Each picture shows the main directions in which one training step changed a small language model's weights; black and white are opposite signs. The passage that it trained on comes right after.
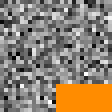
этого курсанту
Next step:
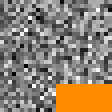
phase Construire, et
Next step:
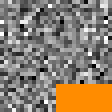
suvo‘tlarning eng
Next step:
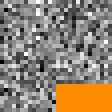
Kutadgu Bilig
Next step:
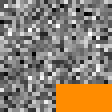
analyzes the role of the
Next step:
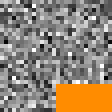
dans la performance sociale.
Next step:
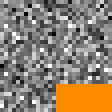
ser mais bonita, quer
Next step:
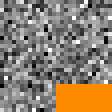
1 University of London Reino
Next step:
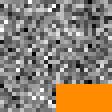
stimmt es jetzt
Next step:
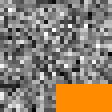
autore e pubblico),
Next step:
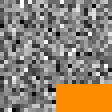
ҳол, албатта.
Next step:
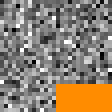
та таурину за
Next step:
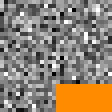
rol speelt. Als
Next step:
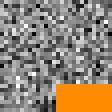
ҳар қандай муҳим
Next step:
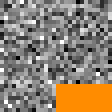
N. *Five things
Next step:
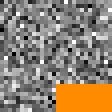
apresentam baixa
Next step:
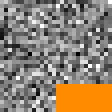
A városokban,
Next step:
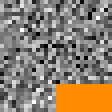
komunikasi berpengaruh
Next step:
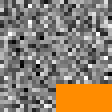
овим областима
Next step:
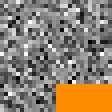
гамма (IFN-
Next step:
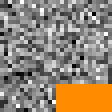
When Working
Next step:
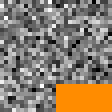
fan la seva entrada pel
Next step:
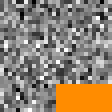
yerda nafsga
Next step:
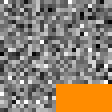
A execução exigiu
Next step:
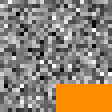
un lado, tenemos a
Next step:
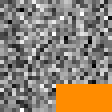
ayollar taqdirini
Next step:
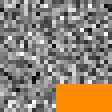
memberikan perhatiannya
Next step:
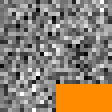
„ 196 Commissie
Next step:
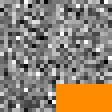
jako rzeźbą
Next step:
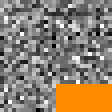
Núcleo de Estudos
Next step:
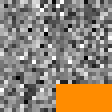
стосуються прав
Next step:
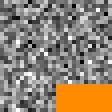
dan hasil teknologi
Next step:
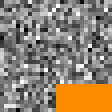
barchamiz yaxshi
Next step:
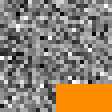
acesso livre. Leia
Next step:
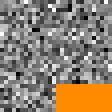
mumkin. Xuddi
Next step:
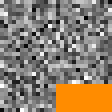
está subdividido da
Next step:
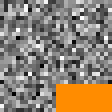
tayyor bo'lishi,
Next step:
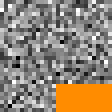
historiográfico que
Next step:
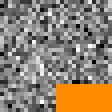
A, Ahmad S. An
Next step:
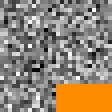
Di Kabupaten Bima,
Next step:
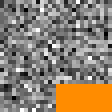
e afirmam que a
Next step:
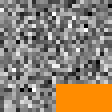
ana shu istak va
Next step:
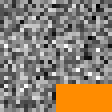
سه لایه
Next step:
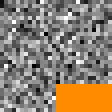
berdampak positif
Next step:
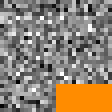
pedagogical practices into
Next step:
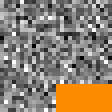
والإحساس إن
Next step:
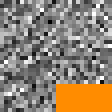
покоління, що
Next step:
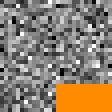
Oscar Farinetti
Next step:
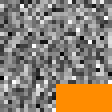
технологий в образовательных
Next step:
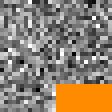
следующих работ:
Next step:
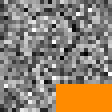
ajralmas qismi
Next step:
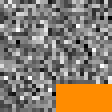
más de este factor se
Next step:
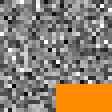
воситаси эканлигини
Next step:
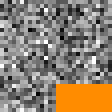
может стать важной
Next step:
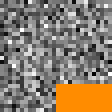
региона, где
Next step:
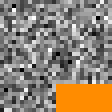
демонологию). Для
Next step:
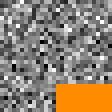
la variable dépendante
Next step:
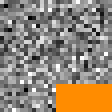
keyingi yillari
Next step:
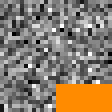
مسئولان و
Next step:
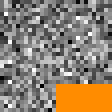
Suhu Permukaan
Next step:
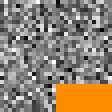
mamlakat inson
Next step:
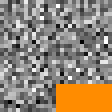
Referências ASSAF
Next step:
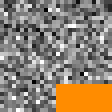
Universitário Academia.
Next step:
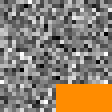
2. Boyarkin GM.
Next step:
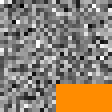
the breakdown of
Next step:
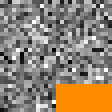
відмінність у
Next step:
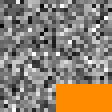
це програмне
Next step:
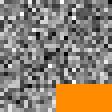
T., O'zDJTI
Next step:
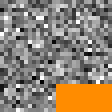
desfavoráveis para a
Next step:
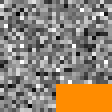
las actividades que se vienen
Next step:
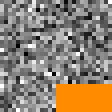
ingliz tiliga
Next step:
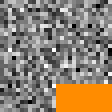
et de faciliter la
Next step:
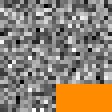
terhadap tumbuh
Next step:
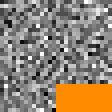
*Bulletin de la
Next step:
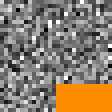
del códice y otros
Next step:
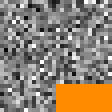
tartibga to'g'ri
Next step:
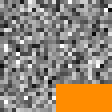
Conflict of Interest.
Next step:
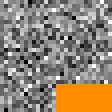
за текущий год
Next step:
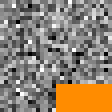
4. Миграция в
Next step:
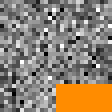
условия для развития
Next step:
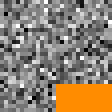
orice urmă de
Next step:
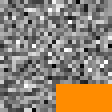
bir orduya sahip
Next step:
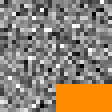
des vœux totaux.
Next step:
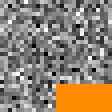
naturalmente, aos anos
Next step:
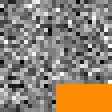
lo que ocurría antes
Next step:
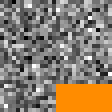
Rassomning shaxsiy
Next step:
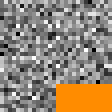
нормалари таҳлил
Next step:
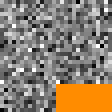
والتي انعكست
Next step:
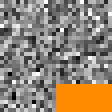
different areas of
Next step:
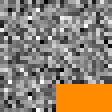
élèves. Ainsi la
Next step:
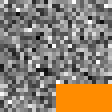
salud y el desarrollo
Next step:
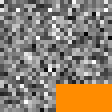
toshni og'iri
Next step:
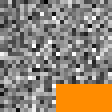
Республіки не
